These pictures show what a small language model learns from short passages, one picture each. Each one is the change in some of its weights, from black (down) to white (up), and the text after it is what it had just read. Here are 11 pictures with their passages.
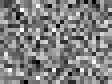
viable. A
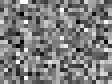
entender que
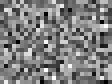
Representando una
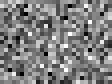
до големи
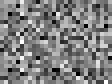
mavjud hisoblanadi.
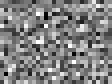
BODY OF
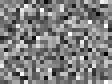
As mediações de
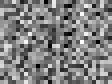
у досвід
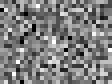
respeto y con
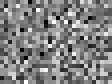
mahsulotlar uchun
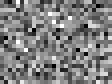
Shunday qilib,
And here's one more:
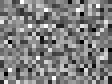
Proses pembelajaran
